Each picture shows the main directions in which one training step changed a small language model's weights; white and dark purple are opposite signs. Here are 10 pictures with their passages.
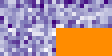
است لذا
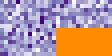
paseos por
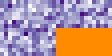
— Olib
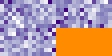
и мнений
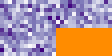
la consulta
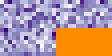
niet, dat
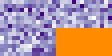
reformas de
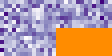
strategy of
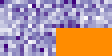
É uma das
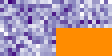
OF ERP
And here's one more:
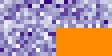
- основные
